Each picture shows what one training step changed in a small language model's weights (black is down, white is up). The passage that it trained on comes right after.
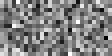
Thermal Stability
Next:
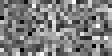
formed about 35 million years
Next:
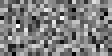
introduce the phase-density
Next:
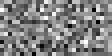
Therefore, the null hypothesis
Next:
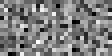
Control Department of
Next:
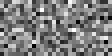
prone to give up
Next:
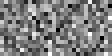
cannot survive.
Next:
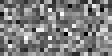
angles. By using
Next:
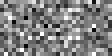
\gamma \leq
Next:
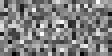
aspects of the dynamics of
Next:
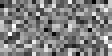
these studies test state of
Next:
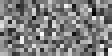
teacher's task, the
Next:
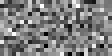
the normalised DOS
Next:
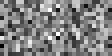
horizontally, the
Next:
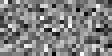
1- Lack of
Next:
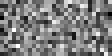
defined without reference to the
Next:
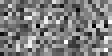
support of different groups,
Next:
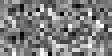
12th standard students of
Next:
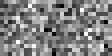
when and how each of
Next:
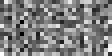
Motifs et
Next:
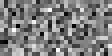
males and females
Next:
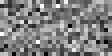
the analytic formula for the
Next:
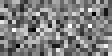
had been allocated
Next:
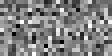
m/s the maximum
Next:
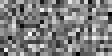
set and applying them to
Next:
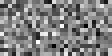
of newly synthesized
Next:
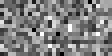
continuous communication or media
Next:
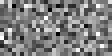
that the dividends
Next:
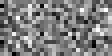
concentrations, and geometric environments
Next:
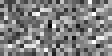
large thickness of the
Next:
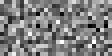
and effective need-based
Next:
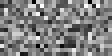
this information retrieval tool
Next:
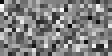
zenith angle
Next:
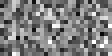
many different industrial applications
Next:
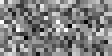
preventive measures for
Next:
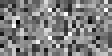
well constrained \\
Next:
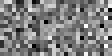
channels can be well characterized
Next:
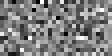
assume that $\tau$
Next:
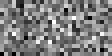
posting does not play
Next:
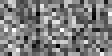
Indonesia: Health
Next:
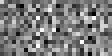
study, in order to
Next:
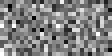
winning the final phase
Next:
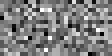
calculated $P_\mathrm
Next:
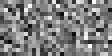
on the stator gap
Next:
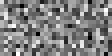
A schematic drawing
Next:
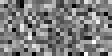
is small in the limit
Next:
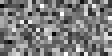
the organization. In successful
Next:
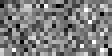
lepton candidate,
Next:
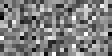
vegetables, and
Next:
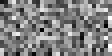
accuracy falls to
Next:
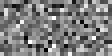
by humans.
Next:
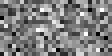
determined uniquely by
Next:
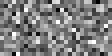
for high diffraction
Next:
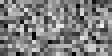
MR for the entire
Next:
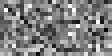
on an HPLC
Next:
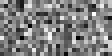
is conducted with newly
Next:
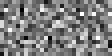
three expressions to get
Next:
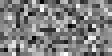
group 1 ($p <
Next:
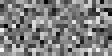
palm oil
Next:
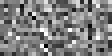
attributed to the fact
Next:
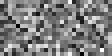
and $[\Lambda,
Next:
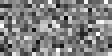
freedom) leveraging
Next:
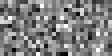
PDE equation which has
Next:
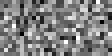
space available to each is
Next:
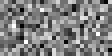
set objective of the
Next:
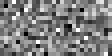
to illustrate the possibilities
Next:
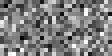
views, opinions
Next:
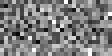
under mild conditions.
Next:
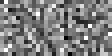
panels show the distribution of
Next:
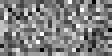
Training to Small
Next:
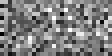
detect neutrals, as
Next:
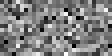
& Prolate
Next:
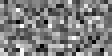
and Anvitha
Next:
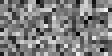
selection is then performed per
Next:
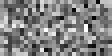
The customers may request
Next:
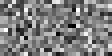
of the particles has become
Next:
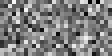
for, long term digital
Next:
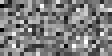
the white boxes,
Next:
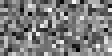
data about the project.
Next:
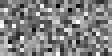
several challenges, it also
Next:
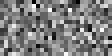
software engineering. We will
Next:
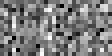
2024, supported by
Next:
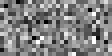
gives a peak if there
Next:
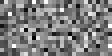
weak to be detected.
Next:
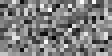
while MAPE is
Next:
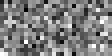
pure monopole system
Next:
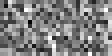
proposed method remain.
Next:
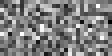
about the vulnerability and the
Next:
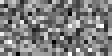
and students together chose
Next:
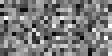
future. This particular result
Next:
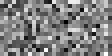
of contaminated
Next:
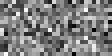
of the $n$
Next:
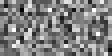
data to improve the monitoring
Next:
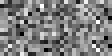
the corresponding term is
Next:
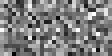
can explain the observed
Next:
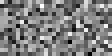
the DCP is extracted
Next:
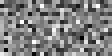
the new evidence. This
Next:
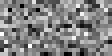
Normalized histogram
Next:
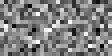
nominally identical single
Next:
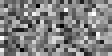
concludes that the
